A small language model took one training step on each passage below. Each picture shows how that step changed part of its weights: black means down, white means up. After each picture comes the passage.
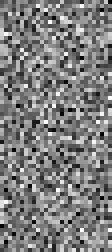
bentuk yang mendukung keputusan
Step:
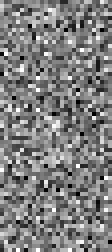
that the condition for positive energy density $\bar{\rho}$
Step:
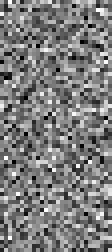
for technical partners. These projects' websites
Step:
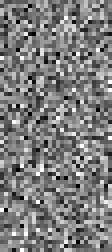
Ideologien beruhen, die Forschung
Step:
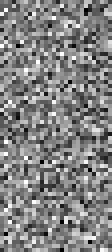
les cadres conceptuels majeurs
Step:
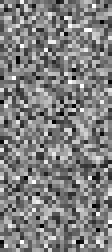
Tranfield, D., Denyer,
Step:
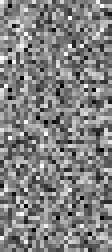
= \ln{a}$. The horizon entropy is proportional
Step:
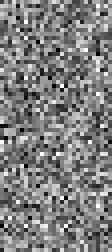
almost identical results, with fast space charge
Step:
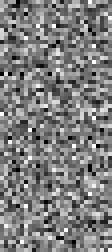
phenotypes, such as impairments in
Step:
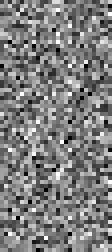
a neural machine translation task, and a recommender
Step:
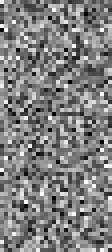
miqdorini oshirish emas, balki
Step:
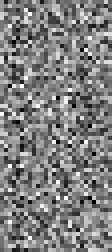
such as protein-ligand complexes or
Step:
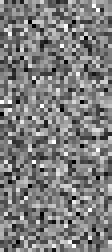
los tres tomos de *El Capital*
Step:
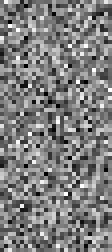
that level, it took typically eight or nine
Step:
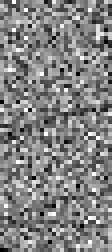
this calculation the appearance of the $N_2
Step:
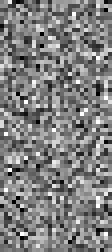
The power of the noise component within the received signal may
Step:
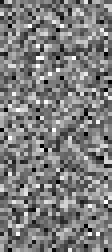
конф. (м. Вінниця, 12
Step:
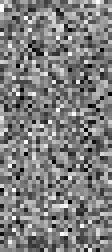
at least a significant broadening of the RGB,
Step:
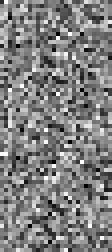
redshift. In what follows, these two functions are
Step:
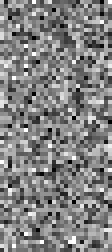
and its super-radiance property}
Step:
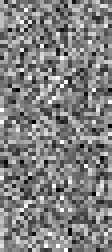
the theory \eqref{action30} with any finite value
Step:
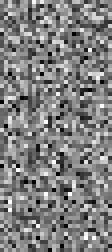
с кварцсодержащей
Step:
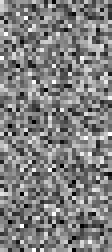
and $p$-shells, when the
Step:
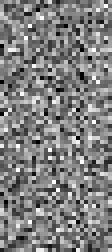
Simon et al. (1954) use slightly different
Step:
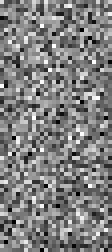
series column oven (Agilent,
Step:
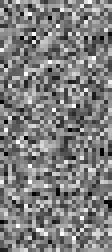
cutoff rigidity to extract photons. These
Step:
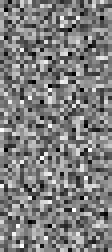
i zawsze zachodzi w nich
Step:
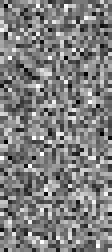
23. Smolarek, D.,
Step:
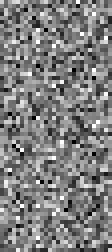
these skills early in the statistics curriculum, students
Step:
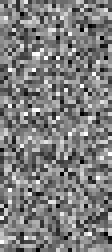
is a nation characterized by vast cultural diversity,
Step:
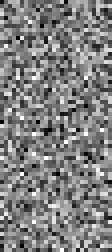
from 10 pA to 100 nA. The total current
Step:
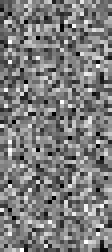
junior high school. /Unpublished
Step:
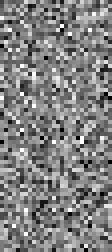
this cokernel of $\mathbf{A}_\phi$
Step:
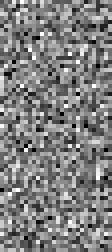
rotation axis that are rotating with this angular
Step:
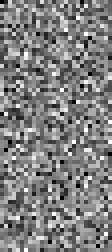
wasn't use in any historical record it had become
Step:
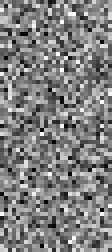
and Top 10 recall. This suggests that
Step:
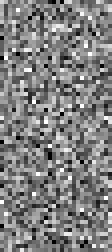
equation admits a one parameter family of regular at
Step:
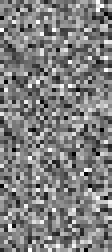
complete the form while waiting for the session to
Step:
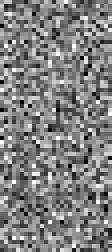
Search While sophisticated users may already have
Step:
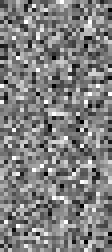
o'tadigan hadis ilmiga oid
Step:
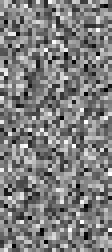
estudio, garantizando que los resultados
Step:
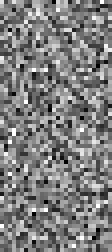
words: *information technology, mobile application,
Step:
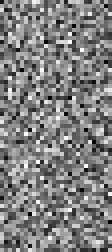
worldwide. We report the case of a
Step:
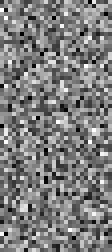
porosity based on image obtained through (1).
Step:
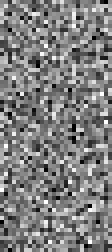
small}.} \label{fig: alpha
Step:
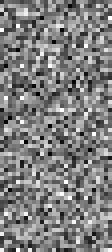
soil use for permanent crops to reduce
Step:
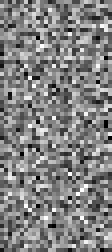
the same time. This occurrence is shown in panel
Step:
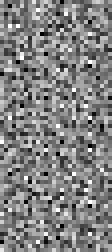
нормы посева на урожай
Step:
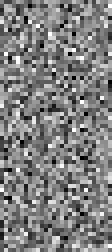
Cascaded H-Bridge Multilevel
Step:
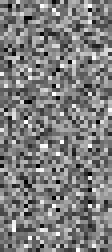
застосовуються в системах
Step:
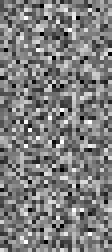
мақсадлари ва вазифалари
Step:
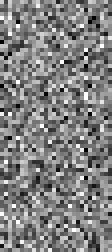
y terciopelo, se encuentran
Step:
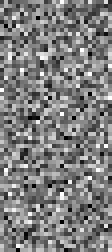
related work in authorship attribution and linkability.
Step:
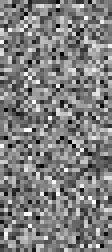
certain cancers have for growth at certain secondary sites
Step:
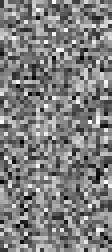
main effects and interaction effects were shown for all the objective
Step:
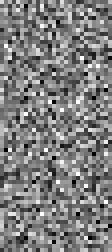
is more crucial, is usually expensive (it can take
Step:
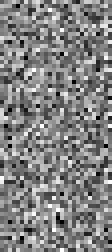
its importance over time, the extent of the
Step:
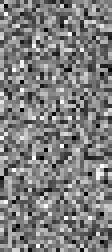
Nyquist frequency. We let the range around each
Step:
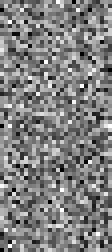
plastic for aircraft primary structural materials,
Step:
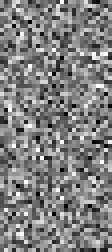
эгадир. Жамоат жойларида
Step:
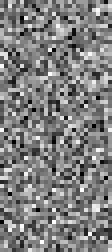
in cyclic and aliphatic esters and
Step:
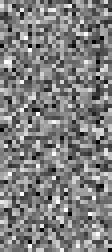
different binaries. To the best of our knowledge,
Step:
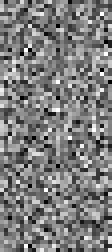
Likewise, the deepest part of the
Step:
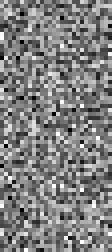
chromatography; MCI, mild
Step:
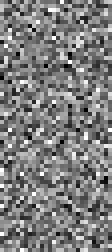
the algorithm to compare the current wound with previously observed patterns
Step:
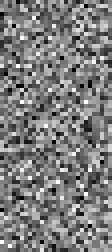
most promising studies have been highlighted in order to
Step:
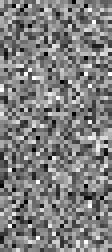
who interprets the law, but the role of the
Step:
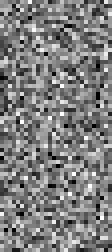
teachers towards online classes in higher secondary school.
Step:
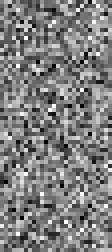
are set to follow, there is still no scientific understanding available
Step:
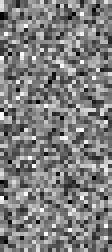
two-point functions and taken the leading order results, the
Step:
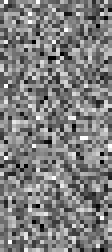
mapped to other ecosystems. In the
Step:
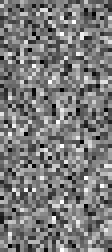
baik karena adanya kode etik
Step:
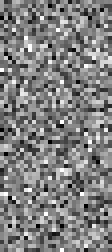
reconfigurability of switches based on magnets
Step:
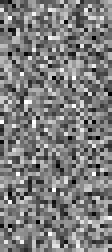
Quarterly Journal of Experimental Psychology,
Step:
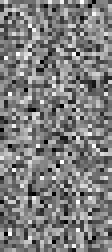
micro-habitats utilizados pelos
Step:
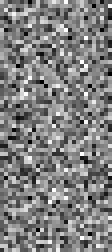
décisions automatisées ont un impact
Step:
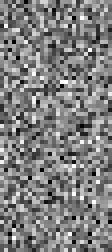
region in X-direction Specimen Length
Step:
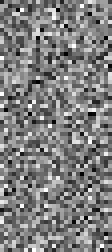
for now how the short-period waves are generated from
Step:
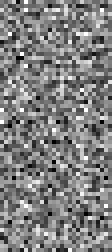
with binomial family was utilized to quantify the
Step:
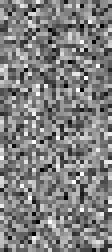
assistant--how far is it?}
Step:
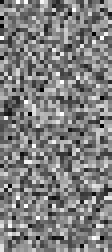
elements, a high level of explosive power is
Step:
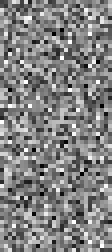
Euler's constant}, \label{psi1}
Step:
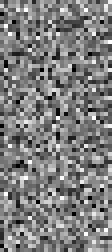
entonces que mientras más fértiles
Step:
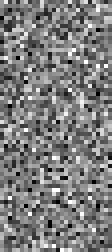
have observed trends of democratic decline in the
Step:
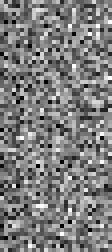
обе системы демонстрируют
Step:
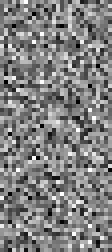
includes 8,142 leaf images, further classified
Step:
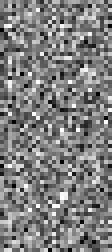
yuksak o'simliklarning
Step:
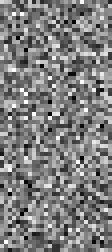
using a laboratory method simulating the Hatschek
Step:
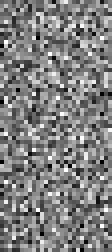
that can accurately assess risks throughout the entire
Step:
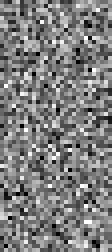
precise prosody manipulation and flexible
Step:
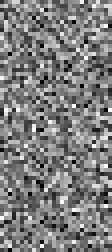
The F value for ROE and ROA are
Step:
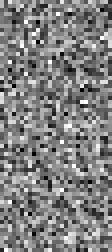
and increasing energy consumption per capita. This paper discusses
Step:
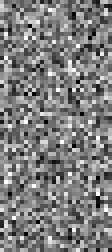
to the median frame in the HIP~79124
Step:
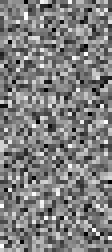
be decoupled and, by imposing ballistic
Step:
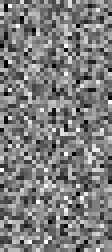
olti-yetti yilni tashkil
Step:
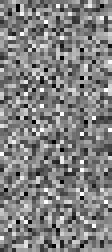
adimensional parameter \begin{equation} \eta =
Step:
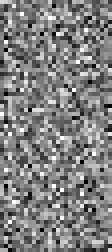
Antik davr mutafakkirlari
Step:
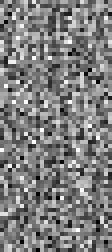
d\}]\}$ interval-valued closed set.
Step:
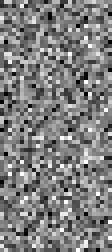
seperti pengakuan prestasi
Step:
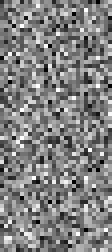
las máquinas desplazarían al
